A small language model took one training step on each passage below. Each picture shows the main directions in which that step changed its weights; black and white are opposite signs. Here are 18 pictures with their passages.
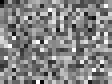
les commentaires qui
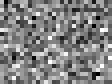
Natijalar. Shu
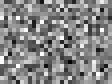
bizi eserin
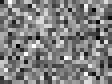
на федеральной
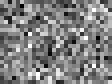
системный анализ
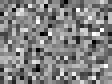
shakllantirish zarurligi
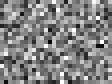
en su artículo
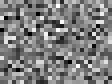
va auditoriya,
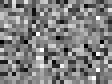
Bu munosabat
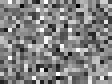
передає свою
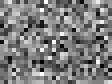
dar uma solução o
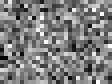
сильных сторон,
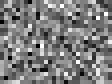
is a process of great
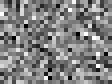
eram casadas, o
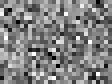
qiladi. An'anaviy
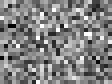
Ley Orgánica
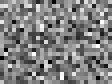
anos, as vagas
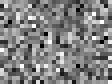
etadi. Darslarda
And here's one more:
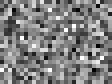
qonning zarbi
